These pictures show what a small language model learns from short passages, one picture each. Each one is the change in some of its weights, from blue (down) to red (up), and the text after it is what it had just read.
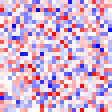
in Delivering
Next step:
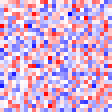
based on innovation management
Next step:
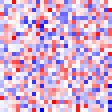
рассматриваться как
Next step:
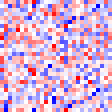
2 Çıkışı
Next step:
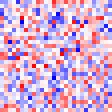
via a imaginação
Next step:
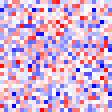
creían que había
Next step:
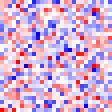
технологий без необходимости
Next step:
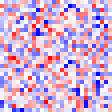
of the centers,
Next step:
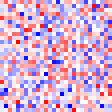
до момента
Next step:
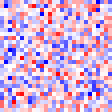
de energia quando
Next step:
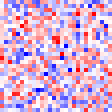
organizaciones están
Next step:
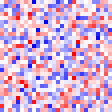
інші рослини
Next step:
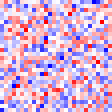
on olive in
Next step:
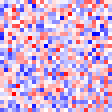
punto la han
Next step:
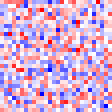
shu qadamning
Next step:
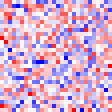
critérios para
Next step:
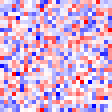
invisibilidad a
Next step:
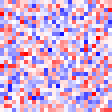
et applications sont
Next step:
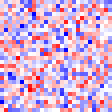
Chen LP,
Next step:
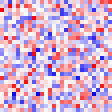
va bakterial
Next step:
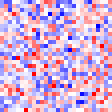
atau penempatan
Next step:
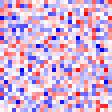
corretto, lo
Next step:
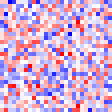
nella vita sociale
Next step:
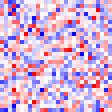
se encuentra el
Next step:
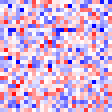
szerint a
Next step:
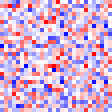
butun bellashuv
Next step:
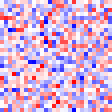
a percepção da
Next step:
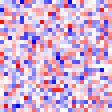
y mato al
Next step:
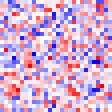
é um dos mais
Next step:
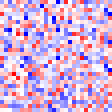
prévios se
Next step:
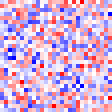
de ferramentas de
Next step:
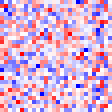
Bolívar donde
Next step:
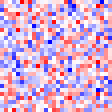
como el resultado de la
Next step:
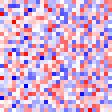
усній або
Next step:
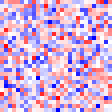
e fisiologicamente
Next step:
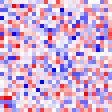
comidas. Se
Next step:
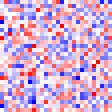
va amaliy ishlar amalga
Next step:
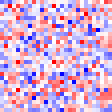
X±m δ
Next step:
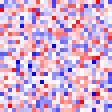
сельского хозяйства
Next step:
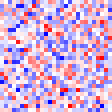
fazendo o uso de
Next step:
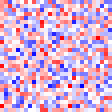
vazduha su
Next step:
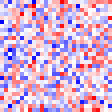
de não exclusão da
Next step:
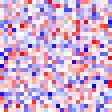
и правил их
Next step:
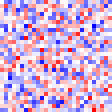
c d e I
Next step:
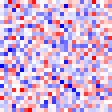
de los expertos.
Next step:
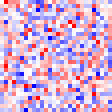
ответственности за
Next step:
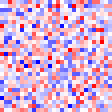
строго цього
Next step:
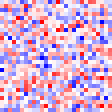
в Хорезмский
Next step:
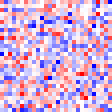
yozishi juda katta
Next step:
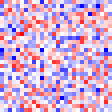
yuqori qismiga
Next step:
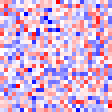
que l'eau
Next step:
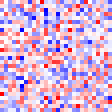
eu faço a
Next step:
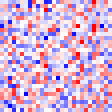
z den Abstand zur
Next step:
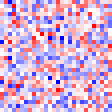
brazi sunt
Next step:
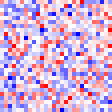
de qué forma las
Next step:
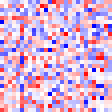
асарларда ҳам
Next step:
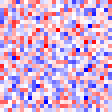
crise sanitaire,
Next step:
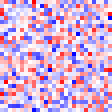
agente activante
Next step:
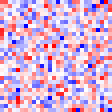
Биз таклиф
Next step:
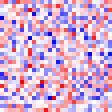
نظر مركز
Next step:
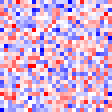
sebagai akad jual
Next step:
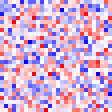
savaient que leur
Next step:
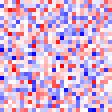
lebih baik bagi
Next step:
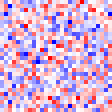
of interest to
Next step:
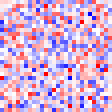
qilingan hikoyalarda
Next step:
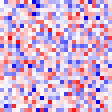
The purpose of
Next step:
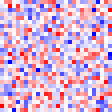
и контрольных
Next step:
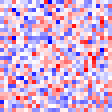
entradas e
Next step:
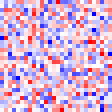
be possible to
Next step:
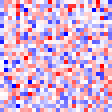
strategi pemulihan.
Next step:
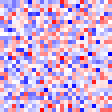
ifade ederken
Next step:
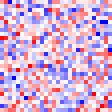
hablar con las
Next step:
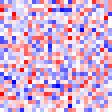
davlat jismoniy tarbiya va
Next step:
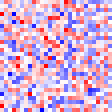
as positive qualities
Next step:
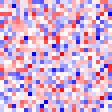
funciones y promover
